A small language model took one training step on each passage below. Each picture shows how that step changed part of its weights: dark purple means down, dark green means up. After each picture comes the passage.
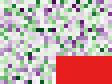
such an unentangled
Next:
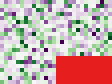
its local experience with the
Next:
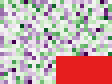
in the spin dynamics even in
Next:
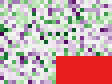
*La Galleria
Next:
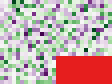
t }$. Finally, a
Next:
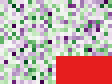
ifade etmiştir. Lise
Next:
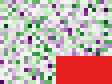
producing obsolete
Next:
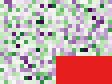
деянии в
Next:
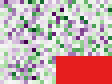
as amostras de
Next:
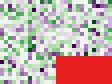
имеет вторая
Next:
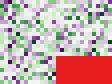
de los suelos,
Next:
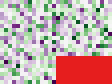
all other nodes, which might
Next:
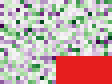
couplings. In the context
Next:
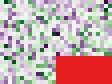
the gap along $q
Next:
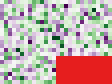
approximate geolocation
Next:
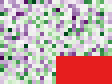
masofaviy bank
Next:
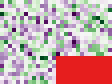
foydalanish, zamonaviy
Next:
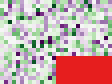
en el marco de la
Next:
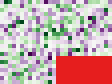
Dirac points at $K$
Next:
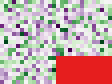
budgets. Our
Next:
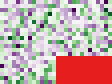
Salimov Oqil
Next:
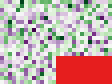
choose MoD. As a
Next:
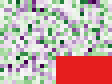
principiu s-a
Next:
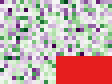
GeV/c. The
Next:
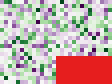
for a bulk flow of
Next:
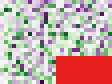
Fay "Morgan
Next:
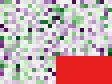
one. If we solve
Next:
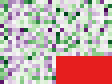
– foi adotado pelo
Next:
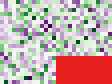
Азии... В
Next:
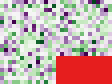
be defined and a particle
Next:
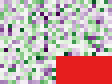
за помощью в
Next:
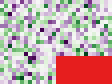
\item The last mechanism is
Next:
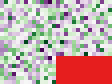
this out-of-plane
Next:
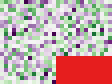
buried at depths of
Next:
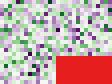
target where densities of scattering
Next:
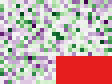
ou dependência. O
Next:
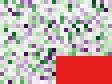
being diffused in the
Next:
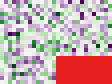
bevafo, Yur
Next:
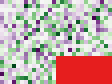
the transverse space. Here
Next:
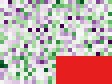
erishgan. Geologiya
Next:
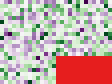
höher. Auch
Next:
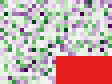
dos consumidores e o
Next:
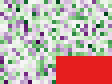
sì, ho
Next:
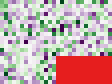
them to background will not be
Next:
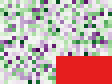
је дошло
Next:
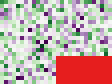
noticed the work of
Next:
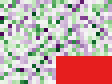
interested, however, in
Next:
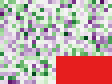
map is always dense, and
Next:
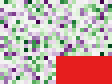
describes the subsystem,
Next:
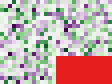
и детей, в
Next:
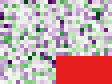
the discussion we assume they
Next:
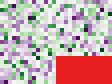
writing: benefits
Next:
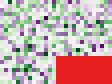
dark sector is found to be
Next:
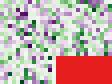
In the Cover-El
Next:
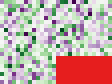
for a system size of
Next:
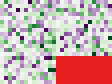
Virtual olamda
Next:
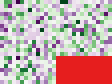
gap width of 1.3
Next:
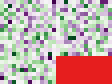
die heute noch
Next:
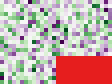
así los pendientes de
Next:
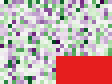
lines upwards by two
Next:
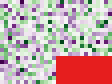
yerinde bir enfeksiyon
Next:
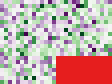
for both polarizations are
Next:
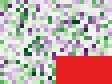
potential of the scalar field is
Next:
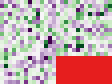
y Humanidades*,
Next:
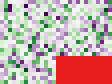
to highlight the main criteria
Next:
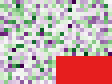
pues, el hecho
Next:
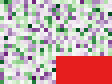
of the software since the
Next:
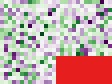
variable sources in the central 28
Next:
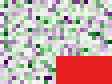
aims to generate a
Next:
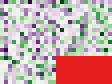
the bare molecular state
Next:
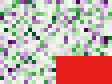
and preserves the
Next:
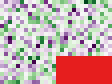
the binary relay states,
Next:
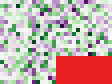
encontre quais são
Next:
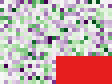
and treatment of oral
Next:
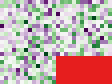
The first is an extension
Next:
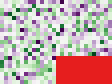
canadense se deve
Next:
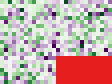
de calificaciones del
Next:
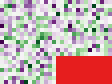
curvaton first
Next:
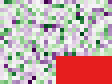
$\varepsilon$ was chosen to
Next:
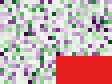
We shall find it convenient
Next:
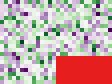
features with low relevance towards
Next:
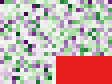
the event horizon is a constant
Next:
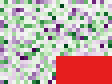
presente estudo tem como
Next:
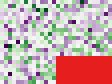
the last 10 years the
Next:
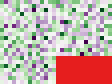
с целью
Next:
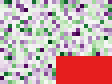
Infinite temperature edge
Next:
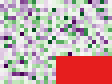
sun'iy intellekt
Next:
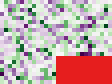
$K$ indices
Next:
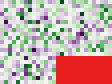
an impurity-free phase
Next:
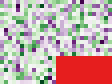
of phobias common among
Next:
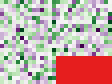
Schrank 2, 3
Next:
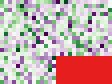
diretas com os
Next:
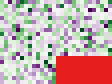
Schnell, qui
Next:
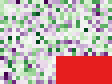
features in the optical conductivity
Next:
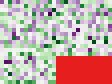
scattering and atomic selection
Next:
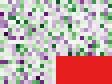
DR event is modified with
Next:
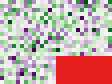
de practijk te
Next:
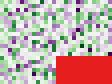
fuses topic
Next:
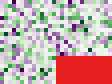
(jobs, energy
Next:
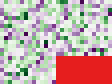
of chemically derived
